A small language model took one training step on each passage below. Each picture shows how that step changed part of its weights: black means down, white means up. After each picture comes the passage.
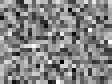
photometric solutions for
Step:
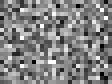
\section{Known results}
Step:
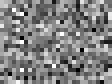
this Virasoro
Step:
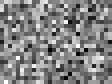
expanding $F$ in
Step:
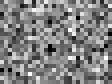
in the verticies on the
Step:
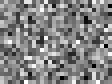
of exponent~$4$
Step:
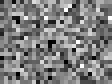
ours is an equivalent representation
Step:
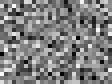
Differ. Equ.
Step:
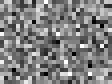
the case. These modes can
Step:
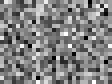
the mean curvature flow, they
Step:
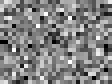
sequence $(v_n)$ is
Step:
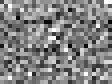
to a standard finite difference
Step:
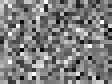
tagging, due to the
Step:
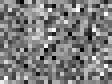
by a clear application
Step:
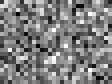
are globally generated and
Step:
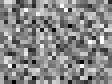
the following theorem we prove which one of
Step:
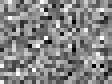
interval for $\alpha$
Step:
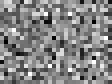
which, by summation over the
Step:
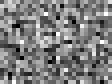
elements as predicted by
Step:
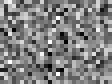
obtained from histogram
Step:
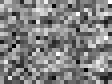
with order at least $t$
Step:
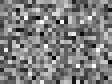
e^0 \cdot \phi,
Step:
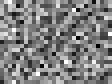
using a commercial
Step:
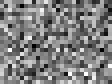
for international roaming
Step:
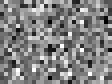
in the case $c = 1$
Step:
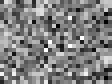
the standard cosmological model
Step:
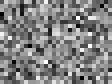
$\hclgray$ is
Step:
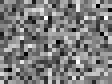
$\log N(M,\varepsilon)
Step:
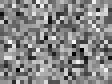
An object is
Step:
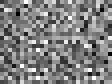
and Engineering
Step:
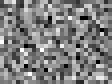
that require preemptive
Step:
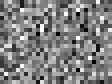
\subsection{Theory: The
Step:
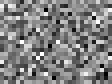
absorbed bright
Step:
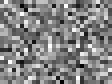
dotted line shown in Fig.
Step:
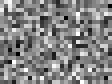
calculated as $d_j =
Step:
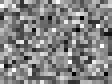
can be partitioned by
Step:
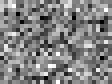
intend to construct a set
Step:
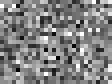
experiment could provide a
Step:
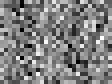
Zalcman conjecture
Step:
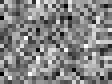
a realisation as a
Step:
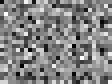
"k" is referred
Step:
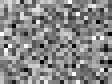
easily with the present system.
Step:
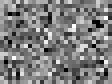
based on Möbius
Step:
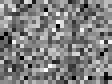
resistance. With the
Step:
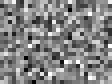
that $H'\subset H$
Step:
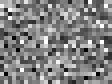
model and latent representation of the
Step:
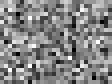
models for the underlying problem that
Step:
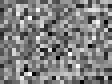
in \lpa\ by
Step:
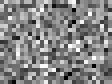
invariant metric, $H$
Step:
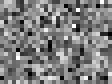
these rectangles by the
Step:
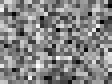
characterized by the average number
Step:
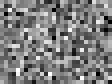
Let $\omega\neq 0$ be
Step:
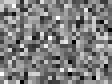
maximum matching of
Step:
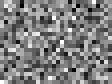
this section a new definition of
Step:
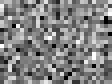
take $M$ as in Figure
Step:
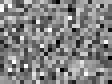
solve. Note that this problem
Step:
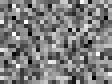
validation and convergence
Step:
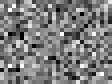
In leading order (LO)
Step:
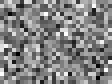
quantities used to calculate
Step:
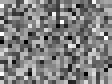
V(G)$. We write
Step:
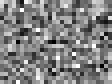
Using the approximate
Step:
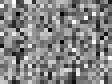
Bayesian framework
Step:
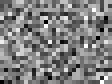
an analysis of the electronic
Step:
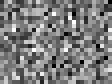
\qquad \mathfrak Y_0 &
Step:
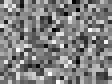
this measurement would lead one
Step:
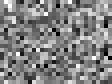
such that $$n \ge
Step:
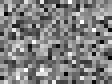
assume that $p \neq 0$
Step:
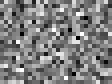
the Mediterranean
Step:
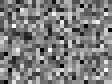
\biggl| \biggl|
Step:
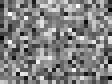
where \( W \) is a
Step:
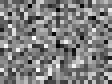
+ \cc XY + \cc
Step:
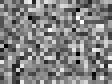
times. This situation is
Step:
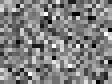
electron-boson systems
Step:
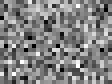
a nonassociative simple
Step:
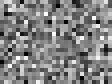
where the last inequality is
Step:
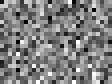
are completely localized in
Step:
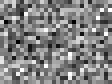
8$ for all $y \in
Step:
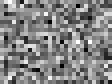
where $Y_1$ depending
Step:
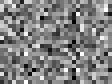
mean and rms of the zero
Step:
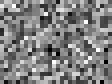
including the beam energy $E$,
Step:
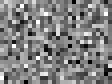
then its Fourier transform
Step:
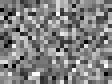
study general origamis not
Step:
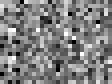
had more recently
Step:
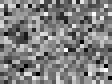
following quasi-Lax type
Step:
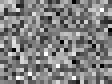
obtain the classical scalar potential
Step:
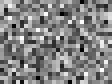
connection considered Eq.
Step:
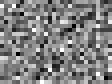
This research was supported
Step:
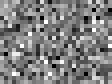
> 0$} these states are
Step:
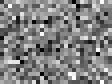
tends to smoothen
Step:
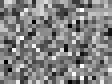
the equivalence relation given by the
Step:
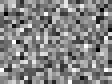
Thus, additional contribution from the
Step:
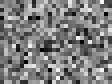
(same data) &
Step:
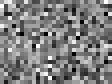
solution operator has been created.
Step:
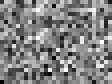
the position of this experimental point
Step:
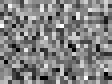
node in decoding the results
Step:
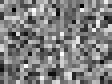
$$ for all $i\neq
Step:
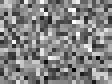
all but a finite number of
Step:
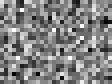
Under the assumption of Theorem
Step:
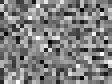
atomic nuclei based
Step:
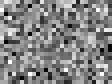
period of time, use a
